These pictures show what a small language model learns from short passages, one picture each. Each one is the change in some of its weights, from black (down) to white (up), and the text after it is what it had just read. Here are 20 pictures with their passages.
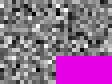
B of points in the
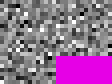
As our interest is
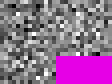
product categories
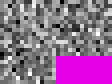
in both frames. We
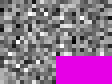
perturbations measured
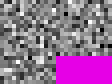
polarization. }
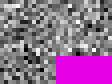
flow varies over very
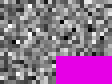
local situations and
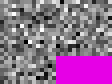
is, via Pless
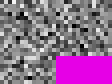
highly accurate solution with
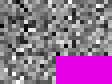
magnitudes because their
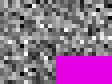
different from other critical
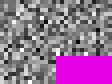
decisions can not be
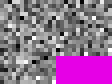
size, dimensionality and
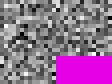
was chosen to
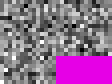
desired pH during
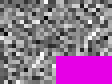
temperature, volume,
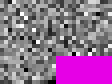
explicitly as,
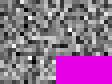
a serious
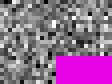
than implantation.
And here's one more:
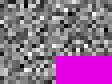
children of under
